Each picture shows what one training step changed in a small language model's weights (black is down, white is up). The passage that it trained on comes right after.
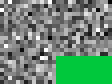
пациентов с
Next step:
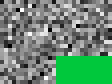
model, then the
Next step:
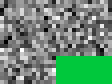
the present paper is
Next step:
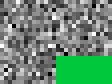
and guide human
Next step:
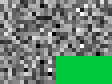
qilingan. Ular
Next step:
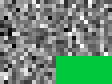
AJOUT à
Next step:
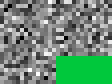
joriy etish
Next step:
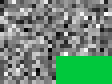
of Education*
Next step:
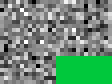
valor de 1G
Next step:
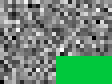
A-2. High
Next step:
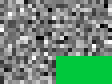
a clear protection
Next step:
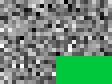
compact cassette
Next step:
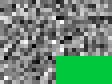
local government
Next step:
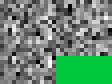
Бино ба
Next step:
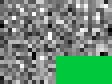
Бу эса
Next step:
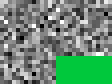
laku, dari
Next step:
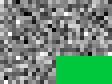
, pumping
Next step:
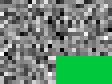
Crossover). The
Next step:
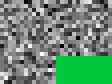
School of BOU
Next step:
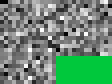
beklilari bilan
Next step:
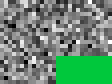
context that influence
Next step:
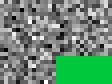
PV curtail)
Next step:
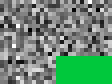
poems, tales
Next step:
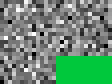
and visual media.
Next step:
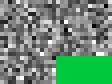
the main goals of
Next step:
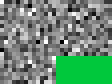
with corresponding
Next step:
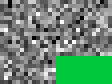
mode allows
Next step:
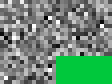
T -dependent
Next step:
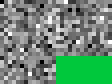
conocimiento del
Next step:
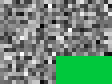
dal capitolo
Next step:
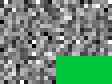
en situation de
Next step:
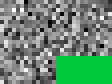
have a certain
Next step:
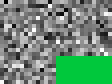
alternative creative
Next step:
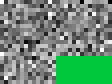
de bases, la
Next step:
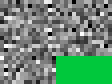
establish a
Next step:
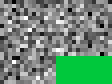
condições em que ele
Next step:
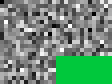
de um hospital
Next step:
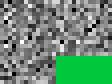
adopted in control
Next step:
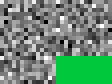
this characteristic.
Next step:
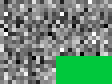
numeradas 5 y 6
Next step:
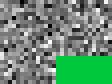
linear equations
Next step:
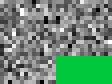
particles contribute
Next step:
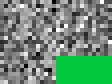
acquired a
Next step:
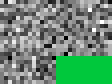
radiograph and
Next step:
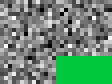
is a negative and
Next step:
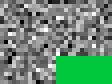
Database shows
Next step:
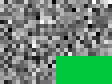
bilan tatbiq
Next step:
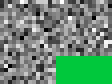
o archivos
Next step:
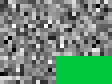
is practiced by
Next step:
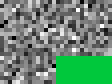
result, its usage
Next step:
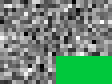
dar aceasta
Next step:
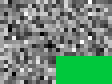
encapsulation in
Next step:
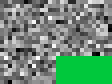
soil nutrient
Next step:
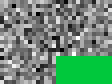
la care au participat
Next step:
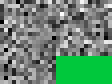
5 illustrates this
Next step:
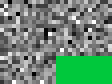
écologique »,
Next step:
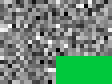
lo correcto en
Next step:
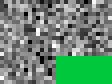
careful and
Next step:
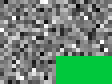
volledig vrij
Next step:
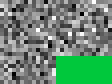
articles consisting
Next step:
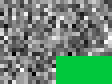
esse tipo de
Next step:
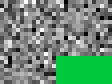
parola barbara.
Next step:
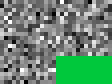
depicted in
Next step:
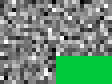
Apesar do
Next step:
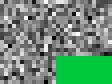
é um discurso sobre
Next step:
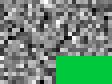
Writing an
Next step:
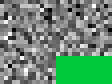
L2 Chinese
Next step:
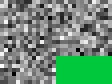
partially Iberian
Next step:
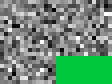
inclusion criteria
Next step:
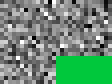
hour time step
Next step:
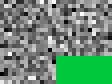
kollarının bu
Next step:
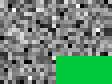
зі своїм
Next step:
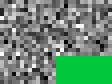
This paper presents
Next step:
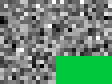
one or more MTA
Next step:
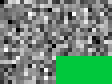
task Research
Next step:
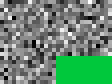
can undermine the development
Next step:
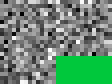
applicable over a
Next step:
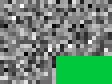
“Demak, men
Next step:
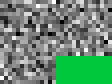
patients and at evaluated
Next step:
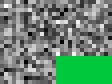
This is because there are
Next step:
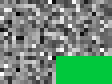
cabang dari
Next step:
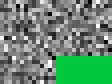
она сама
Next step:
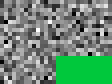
in colonies.
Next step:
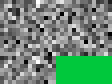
can occur at
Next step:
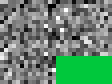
carbon fabric
